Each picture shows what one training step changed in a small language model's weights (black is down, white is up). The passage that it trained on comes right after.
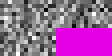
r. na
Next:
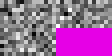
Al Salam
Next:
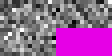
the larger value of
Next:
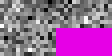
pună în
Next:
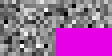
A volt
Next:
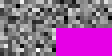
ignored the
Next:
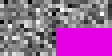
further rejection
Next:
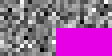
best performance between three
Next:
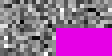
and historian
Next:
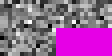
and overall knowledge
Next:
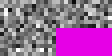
musical resource
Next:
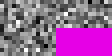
in the past
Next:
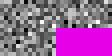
not only improve the
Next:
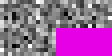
interplay between
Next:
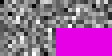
a body of
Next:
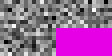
as a function of
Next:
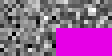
quantitatively explain
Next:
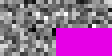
trotes e
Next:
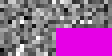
network packets
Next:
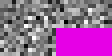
una aceptación
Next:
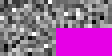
the needs for
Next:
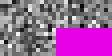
to be around
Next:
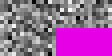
in the development of
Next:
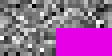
every GC at
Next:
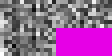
method of rate measurement
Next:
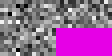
the integrity of
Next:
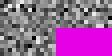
a larger evaluation
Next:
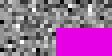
na sua
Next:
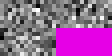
although this is
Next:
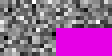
assess DR,
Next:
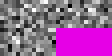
observe the
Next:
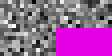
on concentration and
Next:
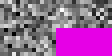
strategy, the
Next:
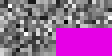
different profiles of
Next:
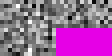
with better accuracy.
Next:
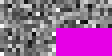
of each galaxy
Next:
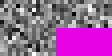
se não for
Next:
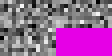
layer and the
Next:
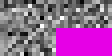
both when it
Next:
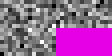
study concludes
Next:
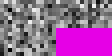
interactions of
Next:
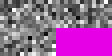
the work of
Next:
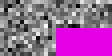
and $\pi
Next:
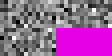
steps involved
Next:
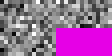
about Lake
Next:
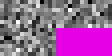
eastward flow
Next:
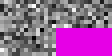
causes of
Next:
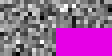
being frequently seen
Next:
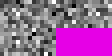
To supplement the
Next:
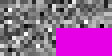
the Lunar
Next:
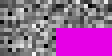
time order one
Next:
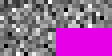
the basis for
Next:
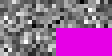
do problema
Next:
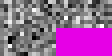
sensitive area was
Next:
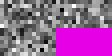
of tests are performed
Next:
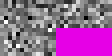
be observed in the
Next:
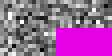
algorithm based on
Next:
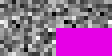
best reducing
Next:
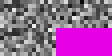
not to the
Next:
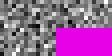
и местных
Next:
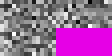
factor in the
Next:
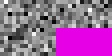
de caráter
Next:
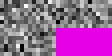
the shared experience
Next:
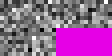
the end of the
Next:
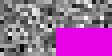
did primitive
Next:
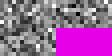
the infinite
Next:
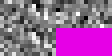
retired in
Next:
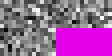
compute the total
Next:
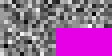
observation is
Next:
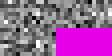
sign freedom
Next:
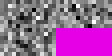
n 0 - For
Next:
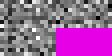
particular case of
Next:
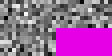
disposal in
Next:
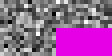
protection of a
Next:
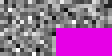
intercepted in
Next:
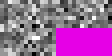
réputation et
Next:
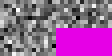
density of the
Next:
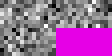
la toma de
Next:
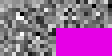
bacterial and
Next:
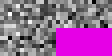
discussed in detail.
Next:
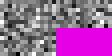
Her work
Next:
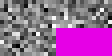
respectively, with
